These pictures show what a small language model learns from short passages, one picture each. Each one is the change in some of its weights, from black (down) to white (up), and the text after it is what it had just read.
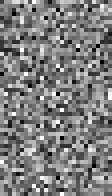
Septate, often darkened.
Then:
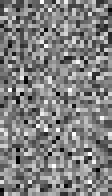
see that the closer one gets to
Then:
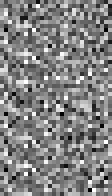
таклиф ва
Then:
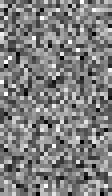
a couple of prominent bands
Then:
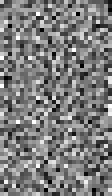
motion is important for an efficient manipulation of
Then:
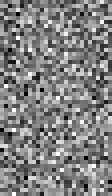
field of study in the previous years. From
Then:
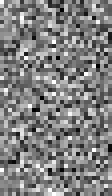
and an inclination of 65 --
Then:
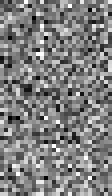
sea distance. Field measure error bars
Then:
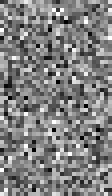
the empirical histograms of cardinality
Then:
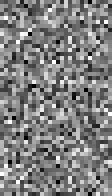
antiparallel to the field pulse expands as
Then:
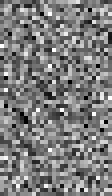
intend to use it to host a
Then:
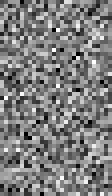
mind that the integral of the
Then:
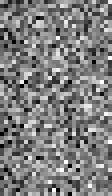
matrices $K_y$ and
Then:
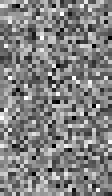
by lower IC50 Values indicating
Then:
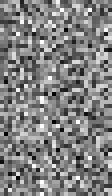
that in a constant eternal field in the
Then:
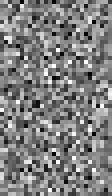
function $\Phi $ since: \[
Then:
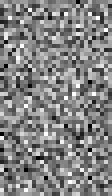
B, 16.7% and blood group
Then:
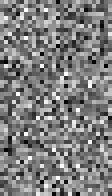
near mean m -labeling is called
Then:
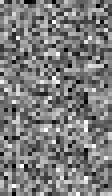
sl}$ for the studied ranges of composition and
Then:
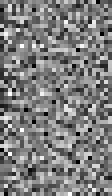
such as name, clan, origin,
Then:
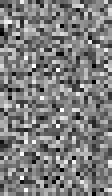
measurements} In this case the operators
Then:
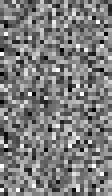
based on either chemical or biological analysis.
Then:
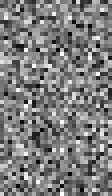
during dynamic PV array reconfiguration.
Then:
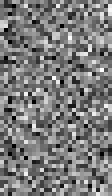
grammatical function. That is why
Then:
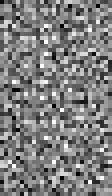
\end{figure} For numerical calculations,
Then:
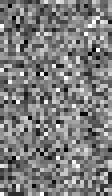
marked decrease of the ablation threshold
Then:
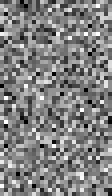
is pure, conjugate to a
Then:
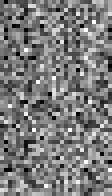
welfare network appears to have aided
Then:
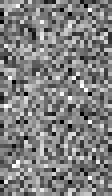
by Rita Barbosa,
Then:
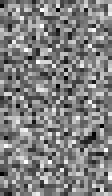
levelled off while emigration from
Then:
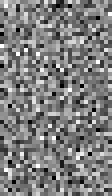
primaryClass = "hep-th",
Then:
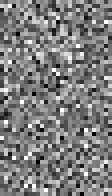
Ahmad, Wasi
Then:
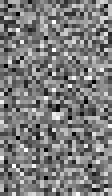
of seamless virtual experiences across
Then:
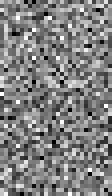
hematoxylin (H) channel
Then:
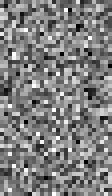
the two decoupled equations
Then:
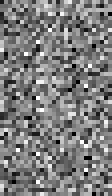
be increased if tourism development is
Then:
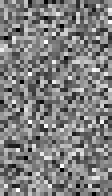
this approach. As pointed out above,
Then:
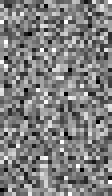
extra classes to represent more realistic agent states
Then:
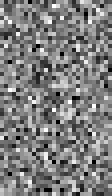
fluctuations. Since the fine $\{U\}$ configuration
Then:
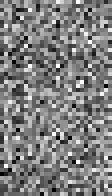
V_f 6. Ceramic
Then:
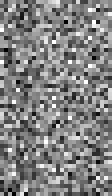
well within this sweep-range and
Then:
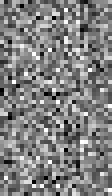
is the stress-energy tensor in the
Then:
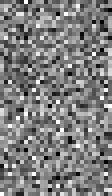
a result have a long radiative
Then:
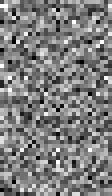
Fields Method, have been developed for
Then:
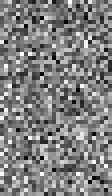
contexts [24]. As we previously
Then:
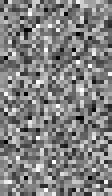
rice production technology may be a
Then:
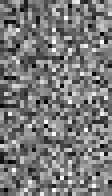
vitro, animal and human experimentation
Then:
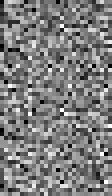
Higher Education (Manipal,
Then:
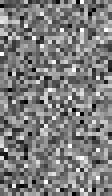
Let us now present a couple of
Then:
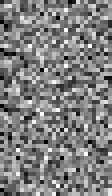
analyzed from a single source, using
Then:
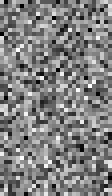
is lodged in the former. Since
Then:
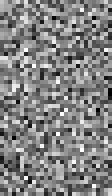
and EV is supported by the
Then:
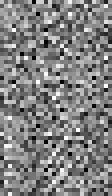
Shah¹, Prem
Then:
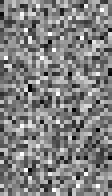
specific types non-routine,
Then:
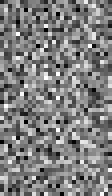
particles, the time reversal operator can be
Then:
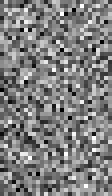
and sample (with $E_t$
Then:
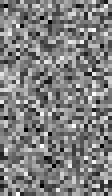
Laboratories Pvt.
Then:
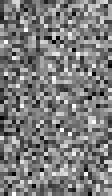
to this gathering, other activities such
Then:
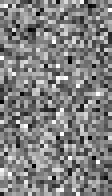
at AWC with complain of pain
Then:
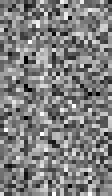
were done every five days up to 45 days
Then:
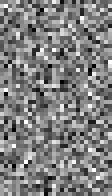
will improve communication technologies and server of the
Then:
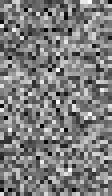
case, the maximum load per cycle corresponds to
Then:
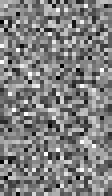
theoretical background on the short-time dynamics of
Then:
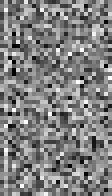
\eea \begin{figure}[b]
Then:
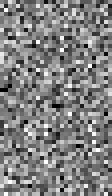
1997). Gallic acid is an
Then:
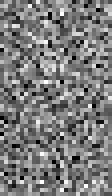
\ref{sec:main}. Whenever
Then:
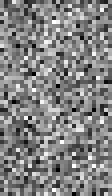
α_3 equals 1 for companies not
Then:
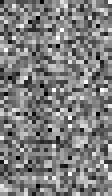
The general principles and requirements of the EU food
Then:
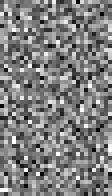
the Green-Schwarz sigma model for
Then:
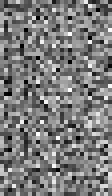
about internationally visible journals
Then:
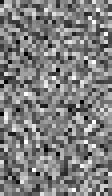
of the space, do clever mapping
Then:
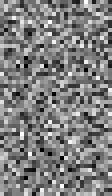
sensor in accordance to a perceptual
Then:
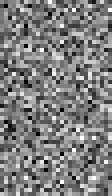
parameters (unitless unified terms of
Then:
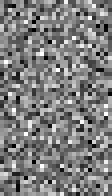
anti-ferromagnetic background, one superconducting phase
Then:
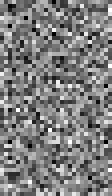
Normalized request record \\ CRS
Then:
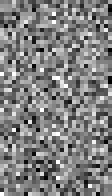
and extends the physically intuitive
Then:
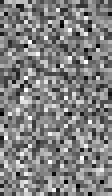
and Q. Wu *National
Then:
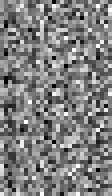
that ensure comprehensive software coverage by identifying appropriate
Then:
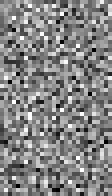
Karatsuba algorithm. The mathematical
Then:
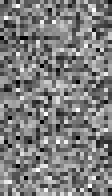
variations of particle motions can be
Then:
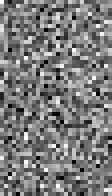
the Dirac energy bands of graphene are modified,
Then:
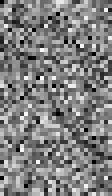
permutation $\pi \in
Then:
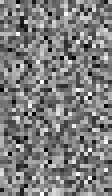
469~MHz wide, centered
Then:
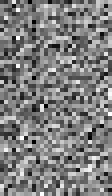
for measuring and monitoring the project progress.
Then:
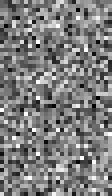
has a non-trivial fitness function,
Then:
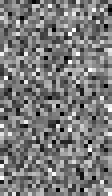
Despite its simplicity, this picture is representative of
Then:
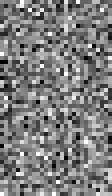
curvature diameter. The dynamic loading causes localized
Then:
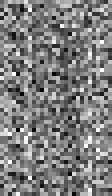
comparison. TABLE I. Result
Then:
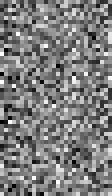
as separate effects of the behaviour of the
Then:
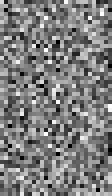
integrity of the complexation is highlighted by the
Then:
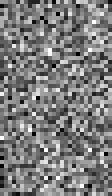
placental perfusion that can be used
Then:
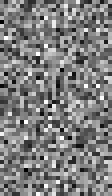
been used both as an art material and an
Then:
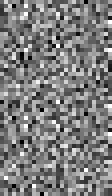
a system as a model with the
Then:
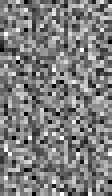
(DMTA) machine (TA instrument,
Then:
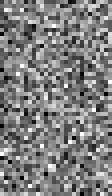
provides different trees, which usually achieve better
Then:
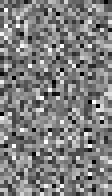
quantity charge (or isospin),
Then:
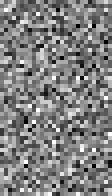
innovation is an additional part and it has 5
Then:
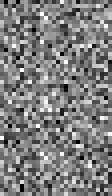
al.*, 2021). The inclusion of
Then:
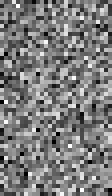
heterogeneous society, but are able to live
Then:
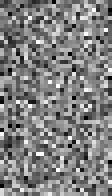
approach we do not impose any gauge
